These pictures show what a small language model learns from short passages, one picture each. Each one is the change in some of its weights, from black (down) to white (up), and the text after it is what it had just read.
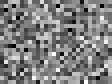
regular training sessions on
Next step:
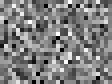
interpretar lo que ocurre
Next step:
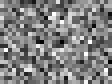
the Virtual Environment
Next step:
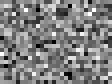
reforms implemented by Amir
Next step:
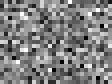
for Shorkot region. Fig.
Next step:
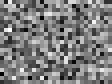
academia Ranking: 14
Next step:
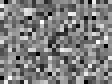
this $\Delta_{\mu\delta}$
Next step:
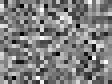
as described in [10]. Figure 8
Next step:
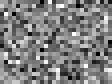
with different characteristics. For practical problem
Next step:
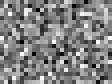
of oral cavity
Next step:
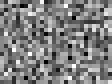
and behavior issues; and to test
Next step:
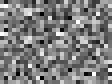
this representation. The time evolution of
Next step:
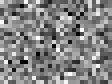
panel). Symbols are as described
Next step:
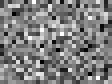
grows non-linearly as seen
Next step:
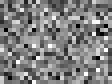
goal is to track the reference
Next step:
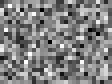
important component of the human mind,
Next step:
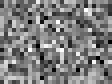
This allows us to reproduce any
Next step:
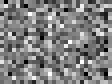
are not willing to participate were
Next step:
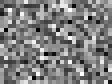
ushbu qonunning
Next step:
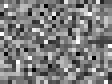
and favourable distribution of
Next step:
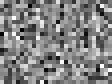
ectopic gestation
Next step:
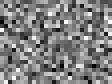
(HL1-W: left
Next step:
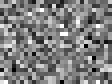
using the z value reported in the
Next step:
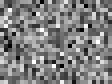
resonances We next proceed
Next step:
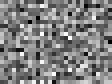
optimalisasi kondisi
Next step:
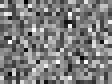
pages aesthetic evaluation which
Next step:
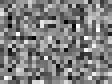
tener que atravesar un
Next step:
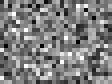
dimensionality reduction on the
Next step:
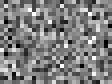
network methods to solve this problem in
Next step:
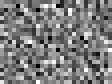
the details of the interviews
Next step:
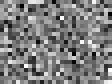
Technology. Namangan,
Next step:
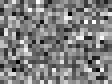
times in the bouncing model.
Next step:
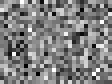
normatividad morfológica
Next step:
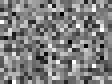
active attention of
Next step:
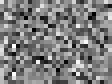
the dotted lines serve to
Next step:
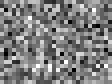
level Decision Male staff
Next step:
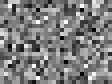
infinitely rapid
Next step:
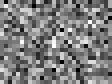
our research questions, we conducted
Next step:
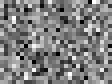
r is alternated as
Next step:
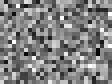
elements are the cognitive, the
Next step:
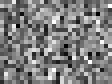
var būt
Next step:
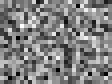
виникає ще
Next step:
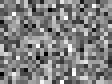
representation of the East as the
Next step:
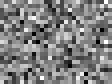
means that there is no achievable rate
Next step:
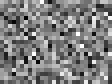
speech, with the help of
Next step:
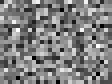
automática da prisão
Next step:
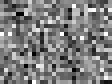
her prayers... Her
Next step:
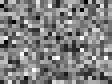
political dysfunction
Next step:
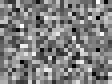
extract with and without penetration
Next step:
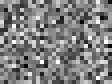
fine particles by grinding for
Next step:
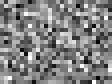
of this report represents the views of
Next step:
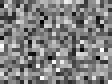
($2t$). The molecular
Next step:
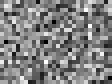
agrees within a factor of 2 with
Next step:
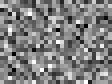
the reason why the term
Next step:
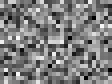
Its operational workflow
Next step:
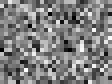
Data The starting point for the
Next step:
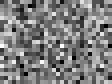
kelajagimizni mard
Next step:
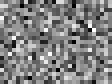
with $j_1$ and
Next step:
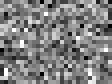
na internet. Consulte
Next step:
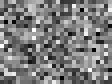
Chiba University\\ 1-33
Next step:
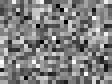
flow rate of 9 mL
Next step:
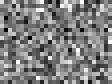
light on the phase diagram of
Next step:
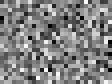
natives. The natives are
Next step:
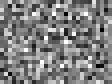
the quark densities. The
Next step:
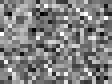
makes the ATS
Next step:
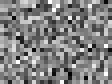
1/x$ symmetry. For
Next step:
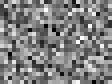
variations in the heights,
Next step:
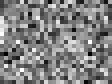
high salt concentration in their
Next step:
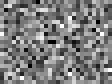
in different ways [5,
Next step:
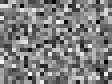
while simultaneously meeting
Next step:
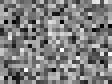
Lucrecia Rubio
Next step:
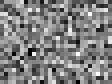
tomonidan javdar
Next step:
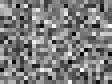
G - Dur Sonate
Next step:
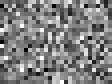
applied field of 0.01 mT
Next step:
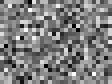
oggi, lo Stato non
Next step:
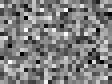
was considered as a spin-up to
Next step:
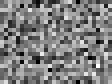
сөз етиледи
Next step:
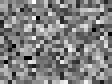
combinations of the CD
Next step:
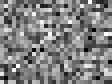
to calculate it explicitly we
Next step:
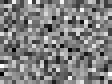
peer review: 1 approved,
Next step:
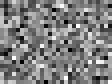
cross-sectional area to the
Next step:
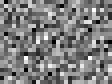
per la Cooperativa
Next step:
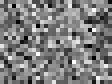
da Faculdade para o
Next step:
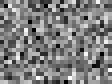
use of game engines for
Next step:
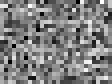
como é o caso da
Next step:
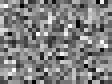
with the radio emission frequency
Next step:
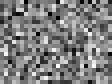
tutgan o'rniga
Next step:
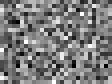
Finally, none of the
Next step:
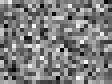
Alternative Dispute Resolution
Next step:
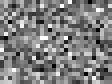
formula using a person's
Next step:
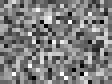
among groups and was 0.05.
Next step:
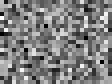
were employed, with a
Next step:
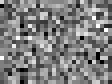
barrier to understanding and learning from
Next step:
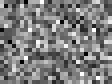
WP1 respectively. And on
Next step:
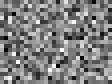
wordt gedaan
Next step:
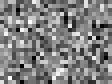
des sujets à aborder dans
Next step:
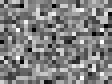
world-sheet topology.
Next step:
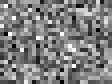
and furthermore bring more possibility
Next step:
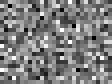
el concepto de fraternidad
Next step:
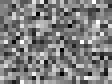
Complexo Juiz de
